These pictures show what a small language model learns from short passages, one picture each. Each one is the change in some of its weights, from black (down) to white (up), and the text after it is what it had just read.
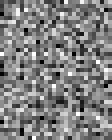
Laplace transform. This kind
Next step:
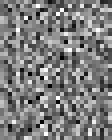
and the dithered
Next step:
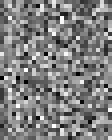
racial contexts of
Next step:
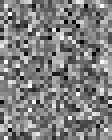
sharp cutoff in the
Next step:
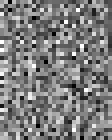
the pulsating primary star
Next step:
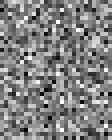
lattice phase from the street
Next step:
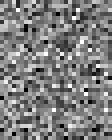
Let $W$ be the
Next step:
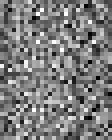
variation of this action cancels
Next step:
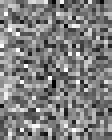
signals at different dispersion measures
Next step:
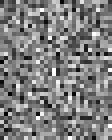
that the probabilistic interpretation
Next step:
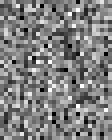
a directed graph), it is
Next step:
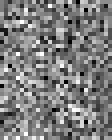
these values is obtained by
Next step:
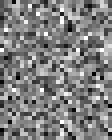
image of $\mathbb D$
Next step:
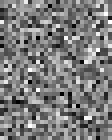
the wrong emphasis
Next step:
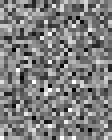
dimensional $k$-algebras which
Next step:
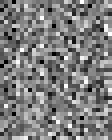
directly above. Also note that
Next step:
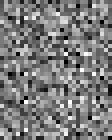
after-pulsing in
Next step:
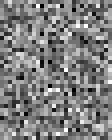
which established the contradiction. It
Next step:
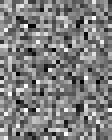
are quite comparable with the recent
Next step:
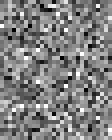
rule says that if
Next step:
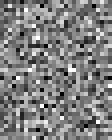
$G$) according to the
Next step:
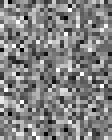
lower two refractive indices
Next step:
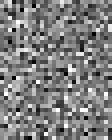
$G$ itself, may
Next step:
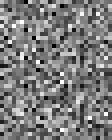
For the actual implementation if any
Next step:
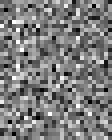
there is $\beta$ such
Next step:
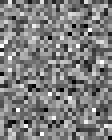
driven in quenched
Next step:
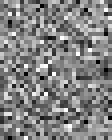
phenomenological modeling, we performed
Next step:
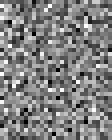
may be consistent with a
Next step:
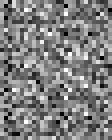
gravity frameworks. Here we
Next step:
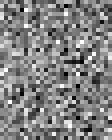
shocks may be discriminated
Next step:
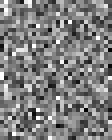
at 30 atm using a
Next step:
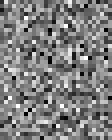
drying. \\ In
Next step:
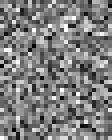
of a future paper. Such
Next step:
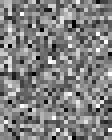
l'unique saut
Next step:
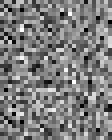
that $M\times
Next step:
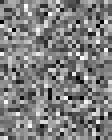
maps are the restrictions of
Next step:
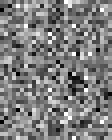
this article are extremely simple.
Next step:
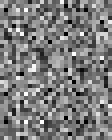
the soliton itself is
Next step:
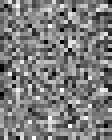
of $A$. In this
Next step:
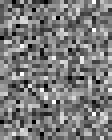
\subsection{No upper bound
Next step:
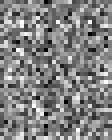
By extending previous work toward lower
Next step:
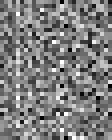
of these vertices has the same
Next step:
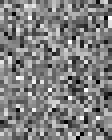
this last aspect that will
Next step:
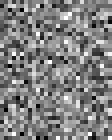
challenging task, but new insights
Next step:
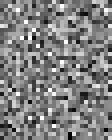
of the spectrum of a generalized
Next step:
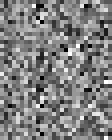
Science and 23.1\%
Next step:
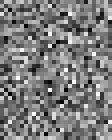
is an $L\times
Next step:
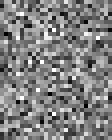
canonical divisor of $X$.
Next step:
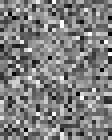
space, Some applications to
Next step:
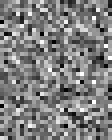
the inverse problems. Since the
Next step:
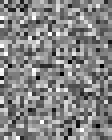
features with the original fluid
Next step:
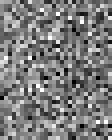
In the case of exact spin
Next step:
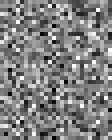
our case, the photon polarization
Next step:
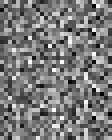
of as an element of a
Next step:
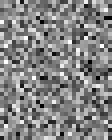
and three-rank training
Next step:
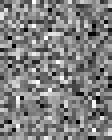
precision value. Similarly to the
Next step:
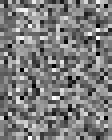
is the core of the whole
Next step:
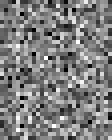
where the path of integration for
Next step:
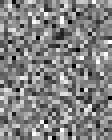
three dimensional matrix that encodes
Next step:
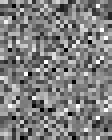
\prf Since we work
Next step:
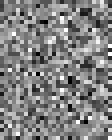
of the kinetic mixing, in
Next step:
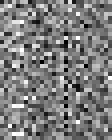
Joint ALMA Observatory is
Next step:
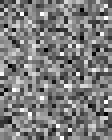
particles to higher energies. In
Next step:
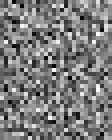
is taken over all edges of
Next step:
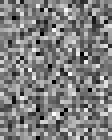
other important material they might
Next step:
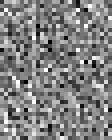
one single location, and as
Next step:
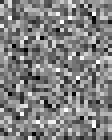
that can potentially connect
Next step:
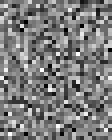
is needed to circumvent
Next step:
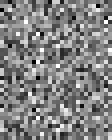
from the privacy policy organized by
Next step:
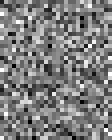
twist angle (Fig.
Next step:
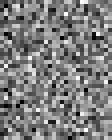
one defined as below.
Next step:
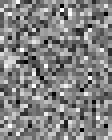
notion $\mathbb{Q}$
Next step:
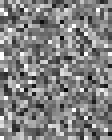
can emit electrons, photons
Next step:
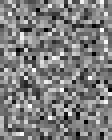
The triangle is constrained to move
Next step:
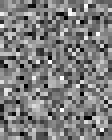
$d$-dimensional convex
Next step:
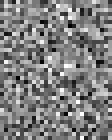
of the critical exponents.
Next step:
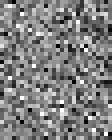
hypergeometric residue
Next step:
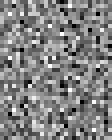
u_z$. The changes
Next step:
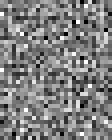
induit donc une
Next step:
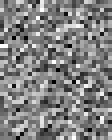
be another conductance with \[
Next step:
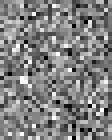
Close, participants also
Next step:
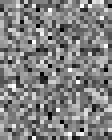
devices, and digital
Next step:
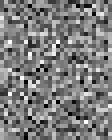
sampled SQL
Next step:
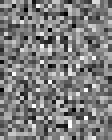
an a priori bound on the
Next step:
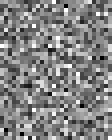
symbols with respect to the metric
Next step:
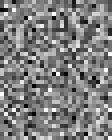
face of consecutively crossing
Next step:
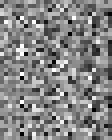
average value of the exponential term
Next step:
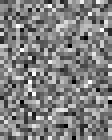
a manner inconsistent with its
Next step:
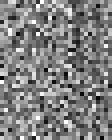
both extensions will be the same
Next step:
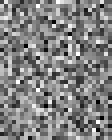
vectors with the same norm can
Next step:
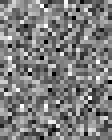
sica \& Institut
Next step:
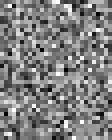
and the converse proofs for
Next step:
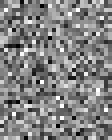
not, then it must be
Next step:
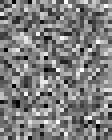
Einstein metric. Note that the
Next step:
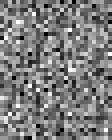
for $n$ even,
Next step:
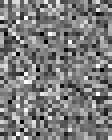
does not affect significantly the dynamics
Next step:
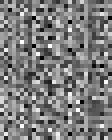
layer thicknesses chosen as
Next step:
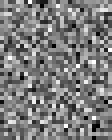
in any critical nucleus,
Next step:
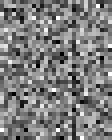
qu'un corps
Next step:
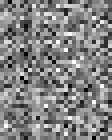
- \lambda xz +
